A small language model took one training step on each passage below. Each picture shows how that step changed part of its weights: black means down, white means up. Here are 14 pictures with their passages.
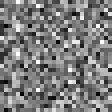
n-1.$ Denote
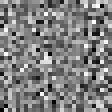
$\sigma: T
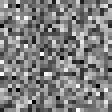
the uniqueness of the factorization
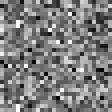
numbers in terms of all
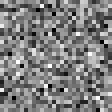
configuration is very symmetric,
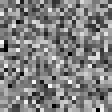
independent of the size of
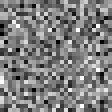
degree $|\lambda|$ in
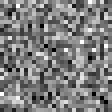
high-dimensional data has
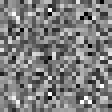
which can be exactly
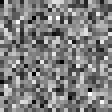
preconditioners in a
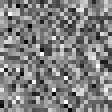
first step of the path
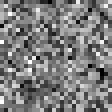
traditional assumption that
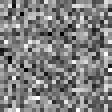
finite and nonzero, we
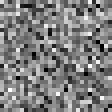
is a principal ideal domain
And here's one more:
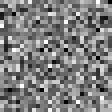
of size $0$.
